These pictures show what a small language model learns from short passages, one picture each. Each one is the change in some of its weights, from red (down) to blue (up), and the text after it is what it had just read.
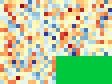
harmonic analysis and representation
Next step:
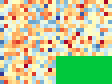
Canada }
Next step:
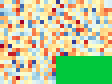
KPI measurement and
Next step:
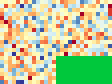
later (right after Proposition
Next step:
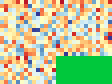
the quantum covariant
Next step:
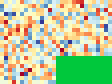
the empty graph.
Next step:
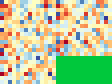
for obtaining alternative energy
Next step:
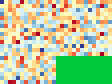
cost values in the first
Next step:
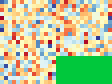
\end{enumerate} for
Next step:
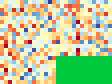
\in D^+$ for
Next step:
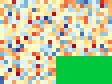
can be seen from the above
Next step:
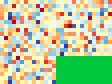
the usual residential
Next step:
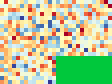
embedding theorem are met.
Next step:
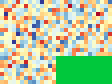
combines likelihood and
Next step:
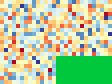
\right) \quad
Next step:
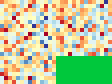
% in which the gradient
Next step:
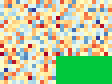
seek to determine the
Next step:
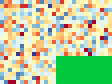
some point in working out
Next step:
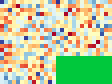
\textrm{ if $n
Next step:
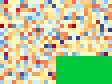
===== # Population
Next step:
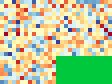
will construct a special domain
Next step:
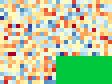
8 in yellow.
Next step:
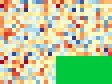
does not change of sign
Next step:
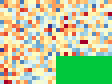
any $x \in
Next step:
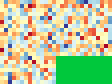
can also be characterized by
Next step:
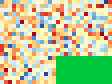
\in N$ to node
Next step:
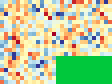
minors vanish on
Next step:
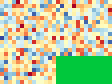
7 *FCM to
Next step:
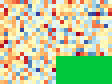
the core of the
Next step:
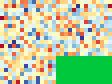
independent increments, and by
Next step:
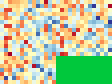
as the scan test without
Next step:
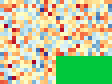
solution to the elastica
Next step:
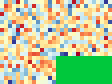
new special curves. ##
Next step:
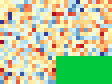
grading of PT.
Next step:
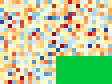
(DFT) model
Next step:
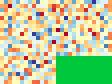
paper is the presentation of
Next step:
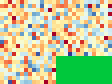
James considered the problem
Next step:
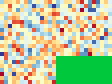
respect to a distribution on the
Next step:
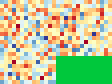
$$ \Bin Let
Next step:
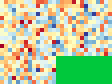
the key biblical
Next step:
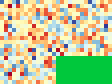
paper. \par The result
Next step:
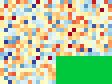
pairs; choosing
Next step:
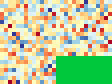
record requests corresponding to
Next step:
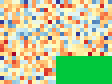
regime III of
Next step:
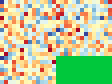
The stability constant K of the
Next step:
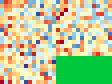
in a line of work
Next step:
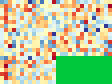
$K$ is a very
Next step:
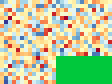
contribute valuable content to
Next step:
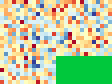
the points lying on the
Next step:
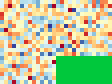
into $B \times
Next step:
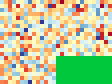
equations for which the solution can
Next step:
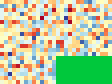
equivalent to f\/irst
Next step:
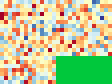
following lemma which is part of
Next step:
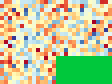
section with the study of a
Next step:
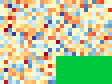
homotopy to new
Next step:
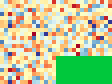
have formulated and proved a
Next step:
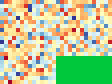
the conventional silk
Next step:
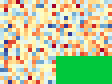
that encourages active
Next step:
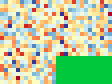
their durability and
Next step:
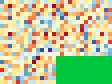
the next node $i$
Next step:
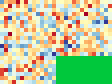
the following elements: -
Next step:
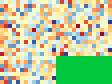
new second-order necessary and
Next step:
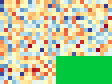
dimensions up to 1560,
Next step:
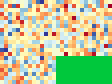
problem (NS) with
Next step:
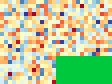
it remains to note that $$
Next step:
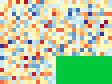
the colours on the
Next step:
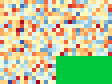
thus also the generalized)
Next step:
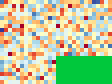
nitrogen has a
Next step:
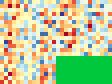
work we take up this question
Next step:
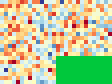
the sequence in (ii)
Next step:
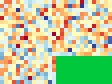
of degree $m$ in
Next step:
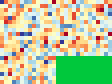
$(\ast),$ we show
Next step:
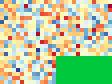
real line, and that any
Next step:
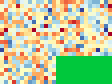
and RS are available in
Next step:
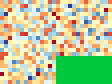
align evaluation criteria and
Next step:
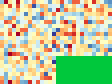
we present in this work.
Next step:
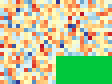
A centralised national system for
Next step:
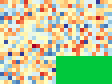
introduced "elliptic"
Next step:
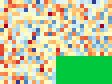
method is to construct a continuous
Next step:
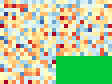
there are 4 compute nodes
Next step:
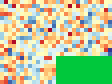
humanitarian projects
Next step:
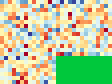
susceptibility of
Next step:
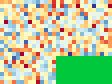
: \reals^K
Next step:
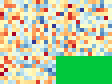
Recalling that $
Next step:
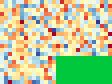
to the unit disc) domain
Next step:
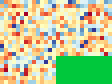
Access Journal of
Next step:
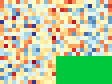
and biomass
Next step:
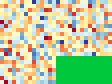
\caption{We check
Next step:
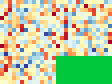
of values into account.
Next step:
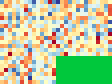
subsequent experiments
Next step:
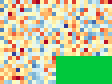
Nolivos, and
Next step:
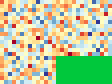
known and it is easy to
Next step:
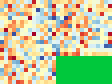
(from F2 to
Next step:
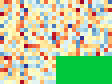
of Chicago 5
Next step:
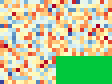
curvature of $\Sigma$, the
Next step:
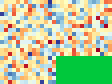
, z \rangle = 1
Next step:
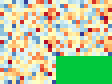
Conference on Science
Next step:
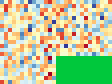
man is characterized by the
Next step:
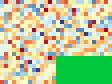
Committee at the
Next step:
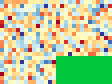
by the Jordan forms
